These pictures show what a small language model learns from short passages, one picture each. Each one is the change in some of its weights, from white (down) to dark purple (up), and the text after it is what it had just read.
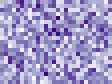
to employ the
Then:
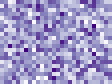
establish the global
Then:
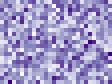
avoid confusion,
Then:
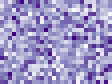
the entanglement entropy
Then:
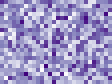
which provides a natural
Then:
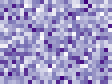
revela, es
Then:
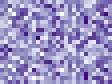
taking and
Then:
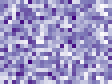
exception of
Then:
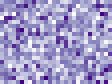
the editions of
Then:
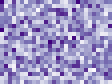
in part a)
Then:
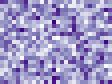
masks included in
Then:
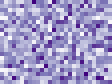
structure, measured at
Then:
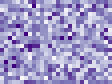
*nos rapports
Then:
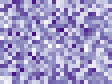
and testing data
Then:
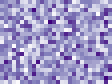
institucional y la
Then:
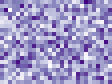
capacity at low temperatures
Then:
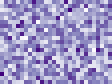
A possible concept
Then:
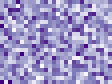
The correlation function without
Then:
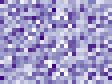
structures were then
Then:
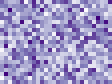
Болалар бу
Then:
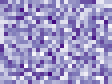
spin of black
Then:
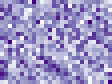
uma nova
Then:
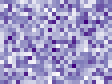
provide considerable
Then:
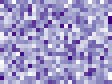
random number generator
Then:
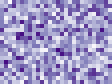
D]$ is upper
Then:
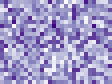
This study aimed
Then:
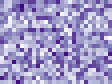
gravitational waves. Our
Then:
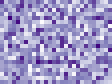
coupling, in the
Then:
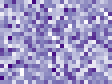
measure does not influence
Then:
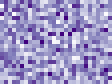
this choice of
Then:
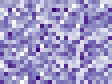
\vskip 1cm
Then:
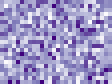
that the requirements
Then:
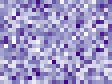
or a single point
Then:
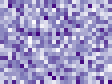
to the class of
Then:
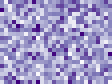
ambiente social,
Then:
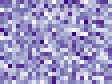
studying electron cloud
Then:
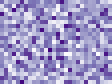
eng yosh
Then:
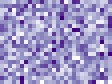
os condicionantes
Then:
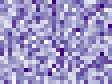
gradient and the
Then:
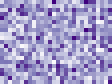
entire model is
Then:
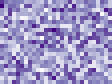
of Surface
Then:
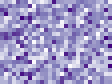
WHO –
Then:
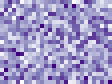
animais de
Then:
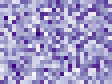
экономический рост
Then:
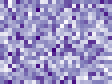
have applied the
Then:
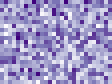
are critical changes in
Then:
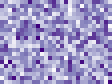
uning asosida
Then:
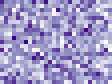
emitted, they
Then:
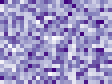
minimizes negative
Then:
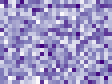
series.** In each
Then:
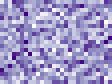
la vejez
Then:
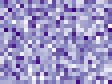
the merit function
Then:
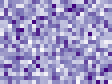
the stone
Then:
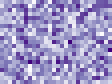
be related to the
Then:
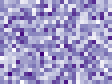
We give an upper
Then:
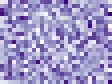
são na sua
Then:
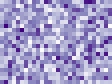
the exact physical
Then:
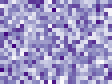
Some flow
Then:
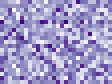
of the drop
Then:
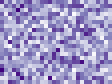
paper. For more
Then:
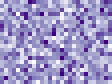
happens to
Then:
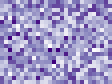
way to get
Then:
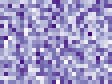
for the parent
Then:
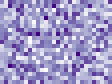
to the change of
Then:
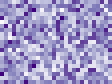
modo como foi
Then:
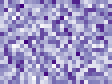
to fix, at
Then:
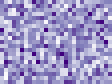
$n$ and
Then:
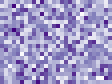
calls for the
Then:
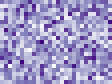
classified as good
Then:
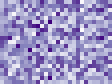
стране и
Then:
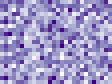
hajmi mos
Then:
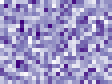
is the foundation
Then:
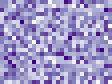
calculatie voor
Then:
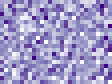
historique aux
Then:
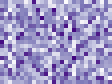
which is necessary for
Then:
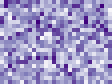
evaluation phase needs to
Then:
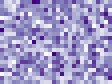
tools, such
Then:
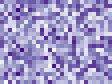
text. For
